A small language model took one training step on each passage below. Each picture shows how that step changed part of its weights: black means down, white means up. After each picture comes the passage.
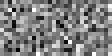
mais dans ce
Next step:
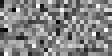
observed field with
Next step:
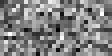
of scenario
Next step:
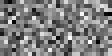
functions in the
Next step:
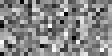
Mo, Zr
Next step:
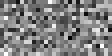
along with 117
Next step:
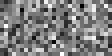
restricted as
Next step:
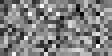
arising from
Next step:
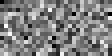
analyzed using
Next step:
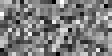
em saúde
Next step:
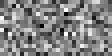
The Journal of
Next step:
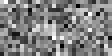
the gravitational
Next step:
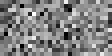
the same symmetry
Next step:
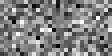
from 1.0 to
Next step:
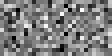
de aplicare a
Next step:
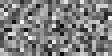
muito mais do
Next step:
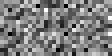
configuração de
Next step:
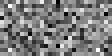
that have lead to the
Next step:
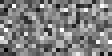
$E$ pointing
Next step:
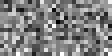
is represented by
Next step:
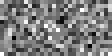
a frame.
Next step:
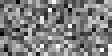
average value,
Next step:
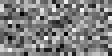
prestação de
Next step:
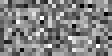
but differently from the
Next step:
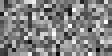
obspy import
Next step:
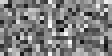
can naturally
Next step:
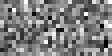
now read:
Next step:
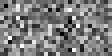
Under the
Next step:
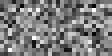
as the mean
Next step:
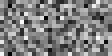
does not show a
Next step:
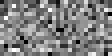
initial rising
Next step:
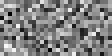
el SIBO
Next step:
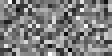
após a
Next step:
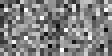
space $\{\rho
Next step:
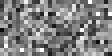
in one dimension will
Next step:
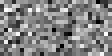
Here $k$
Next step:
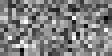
Rev. {\bf
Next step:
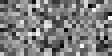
mediation model in
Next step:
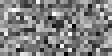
la evaluación
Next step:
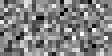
in Steidel
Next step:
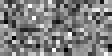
whether an
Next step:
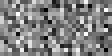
number of outcomes
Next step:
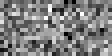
is theoretical and
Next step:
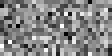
time, they
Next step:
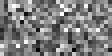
Vector Network
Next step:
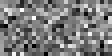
um Anexo
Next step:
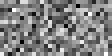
the following one:
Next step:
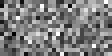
model of linear
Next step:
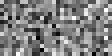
is calculated by
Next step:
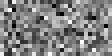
and Resume}
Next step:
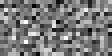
stress. We consider
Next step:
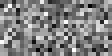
to transfer her
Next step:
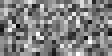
las relaciones
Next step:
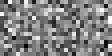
verify if,
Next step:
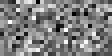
uma relação forte
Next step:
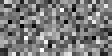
esgotos para
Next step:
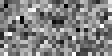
symmetry without
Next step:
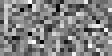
\langle P_{\rm
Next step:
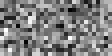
this situation
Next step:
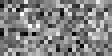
with the plus in
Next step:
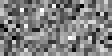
for future
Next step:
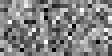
examples of
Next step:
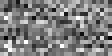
P.B. and
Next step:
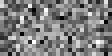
the Defense
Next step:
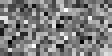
values. To
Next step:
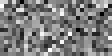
madaniyat va
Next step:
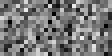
(grant number
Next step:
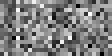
the accreted
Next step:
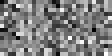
radiation pressure
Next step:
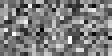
as Panar.
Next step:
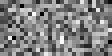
the formation of a
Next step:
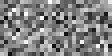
is one of them
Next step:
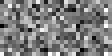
yang kuat
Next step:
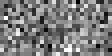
olhar para o
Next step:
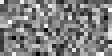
tight junction
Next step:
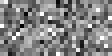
setup of the case
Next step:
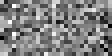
is the retention
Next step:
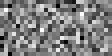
transform and only the
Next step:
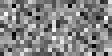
и новых
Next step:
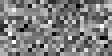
bajo el
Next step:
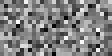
una perspectiva
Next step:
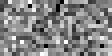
\rho \Delta,
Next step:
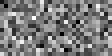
closed under de
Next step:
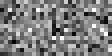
When returning
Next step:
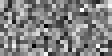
odob va
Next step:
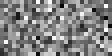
qaratishi va
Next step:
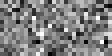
now produces not
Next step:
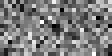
Study in
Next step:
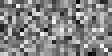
один з
